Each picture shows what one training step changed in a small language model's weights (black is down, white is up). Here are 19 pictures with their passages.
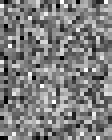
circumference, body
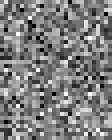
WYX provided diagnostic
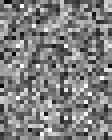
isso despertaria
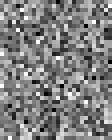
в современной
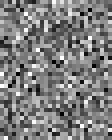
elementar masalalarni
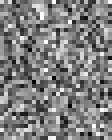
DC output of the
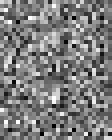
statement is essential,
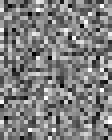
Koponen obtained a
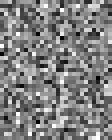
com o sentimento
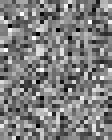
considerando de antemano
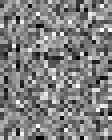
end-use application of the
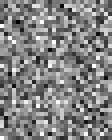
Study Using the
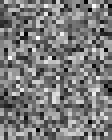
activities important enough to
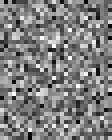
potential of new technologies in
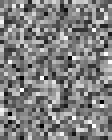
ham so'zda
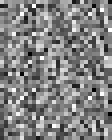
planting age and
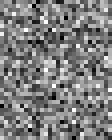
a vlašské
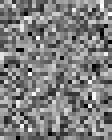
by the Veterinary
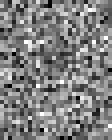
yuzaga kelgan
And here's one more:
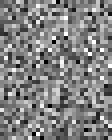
this project 3. Test
